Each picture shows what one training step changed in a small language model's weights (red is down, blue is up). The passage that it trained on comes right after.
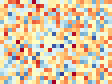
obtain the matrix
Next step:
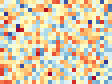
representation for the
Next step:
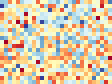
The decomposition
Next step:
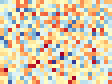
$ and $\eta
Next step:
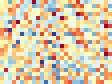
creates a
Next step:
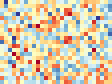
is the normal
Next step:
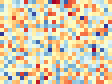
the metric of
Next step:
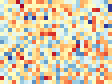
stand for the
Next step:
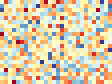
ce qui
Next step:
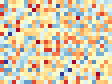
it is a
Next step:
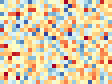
expressed as
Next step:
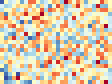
we assume that
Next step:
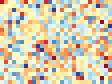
variance is
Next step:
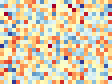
de uma
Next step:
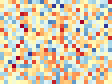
when wing
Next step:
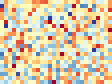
have defined the
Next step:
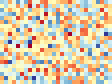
energy flux
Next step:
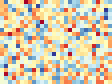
In general,
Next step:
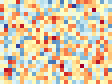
on ``the
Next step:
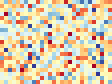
Fator de
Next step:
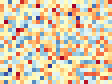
are generated from
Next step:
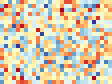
state after a
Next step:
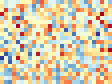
dual to the
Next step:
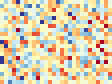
low density
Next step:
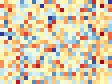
\sigma ]
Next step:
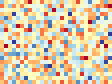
depth of
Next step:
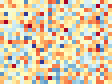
prescription to
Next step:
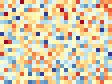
inequality follows
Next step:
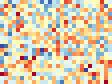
to a proper
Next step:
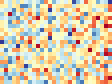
means that they
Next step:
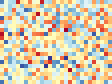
will look
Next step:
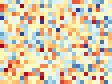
\ee As an
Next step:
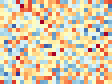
location from
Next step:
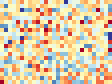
ve bir iki
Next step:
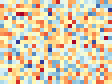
i\not =
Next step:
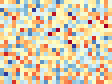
lines to be
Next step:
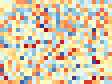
of $V$
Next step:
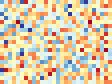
fourth order
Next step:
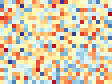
has now all the
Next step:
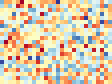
\ee where
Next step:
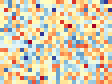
charge set
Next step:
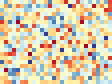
branes in
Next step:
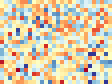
of a quantum
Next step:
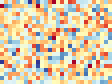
through sections
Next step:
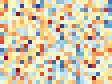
given by the
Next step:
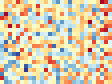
among all the
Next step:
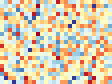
Then $$
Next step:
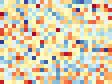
Journal of
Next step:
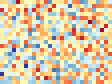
outlines the
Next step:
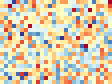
the method described
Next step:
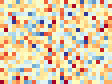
covered by
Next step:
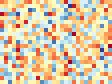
be expressed
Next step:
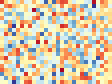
case $h =
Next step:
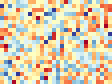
a single
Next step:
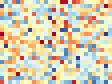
its connection
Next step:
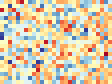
similarity} &
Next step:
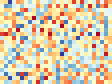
the notation
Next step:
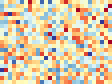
converge to
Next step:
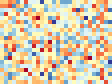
An {\it
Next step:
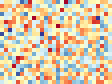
are prescribed
